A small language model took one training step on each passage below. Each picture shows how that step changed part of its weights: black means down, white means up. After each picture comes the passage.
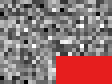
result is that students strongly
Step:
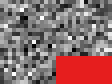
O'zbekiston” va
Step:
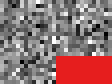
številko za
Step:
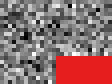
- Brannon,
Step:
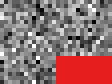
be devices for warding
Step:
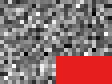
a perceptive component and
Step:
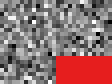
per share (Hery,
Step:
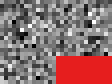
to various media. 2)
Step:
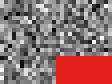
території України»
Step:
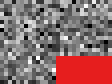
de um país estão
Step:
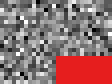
Yazidis were
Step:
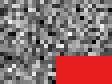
a distributional map of
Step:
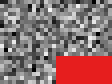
(I), whereas at pH
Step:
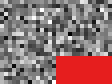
site of revision and
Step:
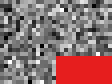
área plantada e a área
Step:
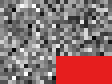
and corresponding authors are contributing
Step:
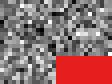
accomplish and
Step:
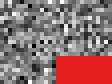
not mean the absence of
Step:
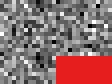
Conference on Green Technology*
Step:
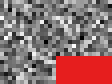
Public Health.* 17:
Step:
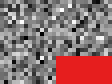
INDUSTRY IN
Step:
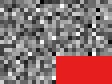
are appropriate and meet the
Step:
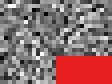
at 50m Roads
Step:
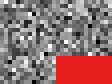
работы; -
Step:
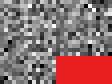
abilities in the context of
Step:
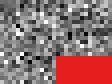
\cdot p \cdot
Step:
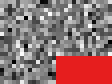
women to the retail
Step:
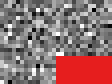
Professor of Pediatric
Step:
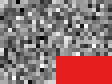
предложен основным
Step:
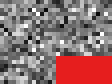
for larger quantities of
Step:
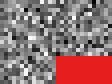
work are analyzed. In
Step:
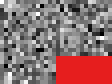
harakat qiladilar.
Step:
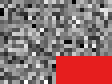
readiness of prospective
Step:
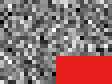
2001 census there are
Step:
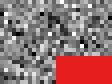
IRB approval medical
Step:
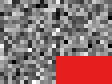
qo‘shiqlarda ,
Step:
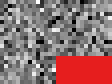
activity was abolished when
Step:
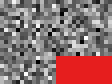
explica “o STJ
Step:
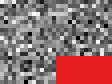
que não supre as
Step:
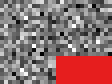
velocimetry and
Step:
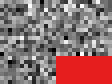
conocimiento a través del
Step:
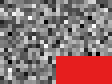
is a decrease in number of
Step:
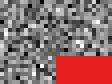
of serious systemic
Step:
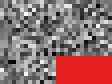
mastering the Russian
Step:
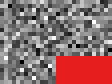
or a centralized
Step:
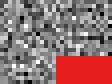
except for elecanacine
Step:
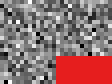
loss gradually worsening
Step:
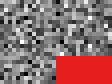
multiplataforma para
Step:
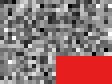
Example of a
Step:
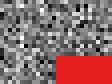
de nueva legislación
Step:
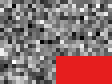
towards more negative side of potential
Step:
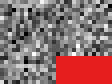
Not so well -
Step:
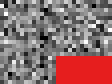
Health Related Cases*.
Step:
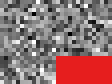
of pulmonary
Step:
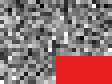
muassasalarida milliy
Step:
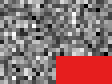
opinions of scientists on
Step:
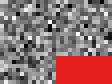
by the traditions of these
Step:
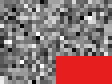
respectively, all the treatments
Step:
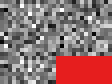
в книге
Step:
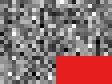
сховищ для
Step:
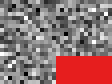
The operating temperature at which
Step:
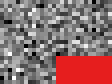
қуйи судлар
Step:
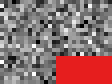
consegue ir além da
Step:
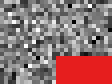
. The 1D fluid
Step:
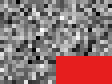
полива AP по
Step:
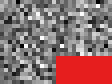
певну рацію
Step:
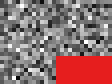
self-confidence as
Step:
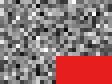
practices. This study was describe
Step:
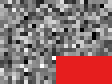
у студента
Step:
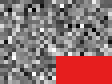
como um instrumento de análise
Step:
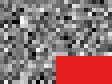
their NSIs to help
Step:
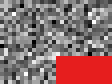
to collect observations.
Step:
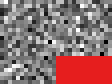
asupan gizi
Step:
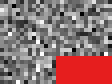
of toxicity, a key feature
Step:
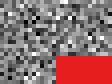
44 center-out
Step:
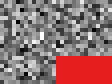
systems". Xavier currently
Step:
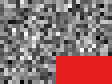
ningún criterio
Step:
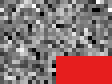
and quality of life, which
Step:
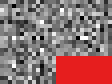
of the view that the
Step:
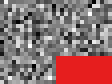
filologiya fanlari doktori
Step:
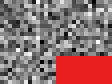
اس کا
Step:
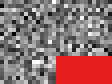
through login. Both
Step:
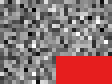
these projects to assume these
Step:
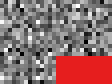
the asthma response to
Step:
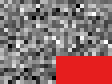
minimize overall network latency
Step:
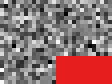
region as indicated figure. On
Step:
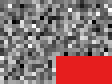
parks and local agriculture
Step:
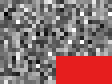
global recognition due to its
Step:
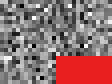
have been hampered by
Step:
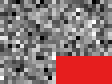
эритмалари билан
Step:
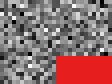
different cancerous cell lines
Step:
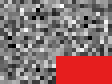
provide training, will minimize
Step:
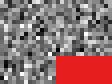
75 dengan skor minimal
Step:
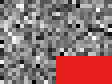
11 expertos se
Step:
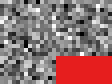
Injury; X16
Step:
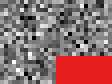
материала, из
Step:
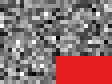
physically challenged); and
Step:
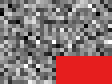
and filled with high quality
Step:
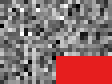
seabream + European
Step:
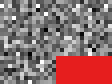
drawn to its other
